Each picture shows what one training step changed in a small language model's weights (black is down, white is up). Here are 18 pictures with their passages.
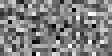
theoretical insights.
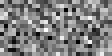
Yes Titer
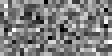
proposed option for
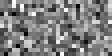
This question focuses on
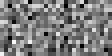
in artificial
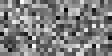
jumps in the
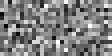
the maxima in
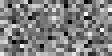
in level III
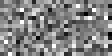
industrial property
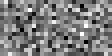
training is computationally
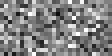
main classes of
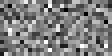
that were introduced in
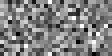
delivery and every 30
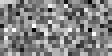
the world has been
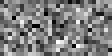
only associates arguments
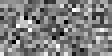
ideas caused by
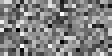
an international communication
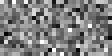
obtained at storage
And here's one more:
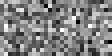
when the spectra for
